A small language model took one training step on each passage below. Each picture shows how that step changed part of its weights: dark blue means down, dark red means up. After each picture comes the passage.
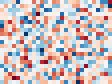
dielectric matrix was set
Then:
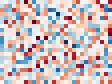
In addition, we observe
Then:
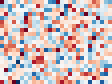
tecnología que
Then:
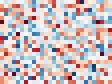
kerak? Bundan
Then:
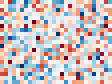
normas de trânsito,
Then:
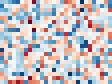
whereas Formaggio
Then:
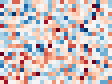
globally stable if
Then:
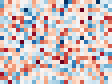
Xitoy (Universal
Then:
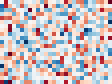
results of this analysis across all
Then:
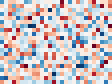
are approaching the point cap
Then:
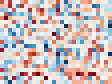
экономической и
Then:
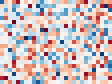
Reitsma MB,
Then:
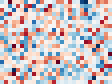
transmitted signals are
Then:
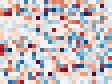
density peaking. It is
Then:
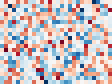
ibn Qodirqul
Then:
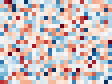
California at
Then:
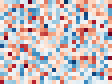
8 - Rede de
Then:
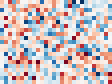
оладиган бир
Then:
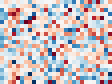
formed, the assumption of a
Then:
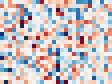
weak electronic coupling between
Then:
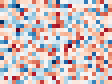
rod 2; it has a
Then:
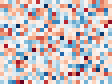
ва охириги
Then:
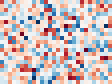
für angenehme
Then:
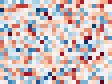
antara 24 dan
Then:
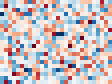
SDSS data for groups
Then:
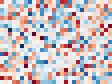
example the results presented in
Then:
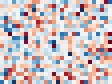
termasuk penentu
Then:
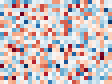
une analyse des
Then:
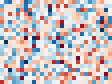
polarized emission respectively. The
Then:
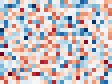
switch from the
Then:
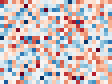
en afroepen
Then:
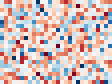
vaginal sensorli
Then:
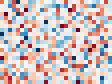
Derecho, que ha
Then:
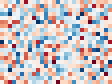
TQD; because
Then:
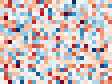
про наявність у
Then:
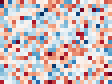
of big data edge
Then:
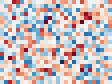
Finally, we couple
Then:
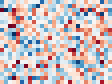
Nigeria Journ.
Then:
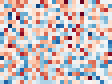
is generated after this
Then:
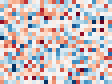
uso de “join”
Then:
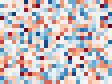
using microphone
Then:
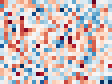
a hardening of
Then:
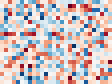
layanan, inovasi
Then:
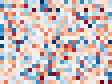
seen, the physics of these
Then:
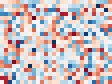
cell, i.e.
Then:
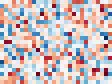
in the process is handled by
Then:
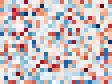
the BM schemes
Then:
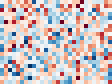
the phase tracer tries
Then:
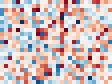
cultural, social e
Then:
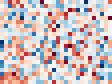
for estimating climate
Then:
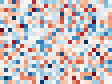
giant elliptical)
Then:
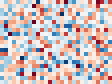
nunca más, es
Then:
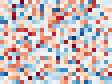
qiziqish va intilish
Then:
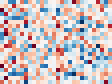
approaches also have been
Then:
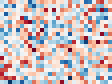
number of saturating
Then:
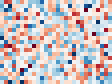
several parameter set of
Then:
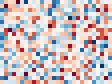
the same kind, with number density
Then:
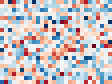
at 6.4 keV
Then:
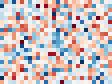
and the distance matric
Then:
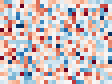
образования). –
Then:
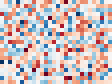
de novembro de
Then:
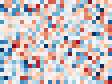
each charge state are each
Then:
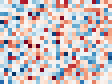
выше, чем у
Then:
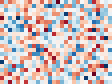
The installed HSS
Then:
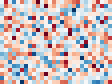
are partially supported by
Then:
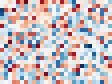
quasar is assembled
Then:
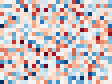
Woolfenden S,
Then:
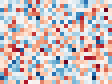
enfoque da recepção
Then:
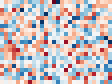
encoding, and
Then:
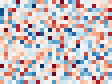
is $14$ which is the
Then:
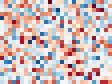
irregularidade de que
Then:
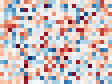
history of competition
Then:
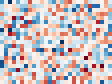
the Chernihiv
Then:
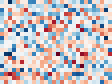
see that at low-T,
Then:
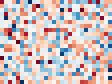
fixed) and the particular
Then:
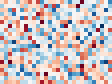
Computing Research*.
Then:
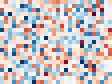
\nonumber \end{eqnarray}
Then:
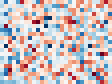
una persona de
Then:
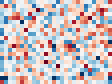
transfer, high throughput, low
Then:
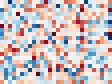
from Track 2 of the
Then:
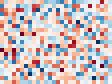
vez realizada la
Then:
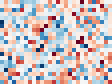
connected nodes are
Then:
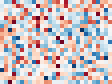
підвищення його
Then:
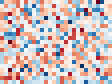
dizayner va
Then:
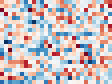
first satellite with a
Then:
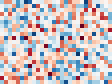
law distributed weight
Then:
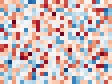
и составили
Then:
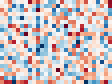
The University of British
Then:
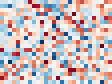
a la familia por la
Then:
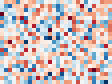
$t_{conf}$ for
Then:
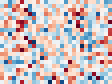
\eccr\ (blue
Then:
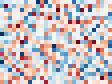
Magician system by using the
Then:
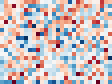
redes sociales, para
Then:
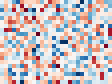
publicado em 1915)
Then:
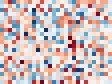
que se encontra em
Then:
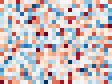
is used to show which residues
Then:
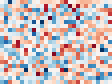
necessary to bring
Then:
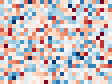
под гра- дом
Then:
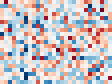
es notwendig,
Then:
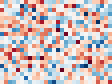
deberá justificar
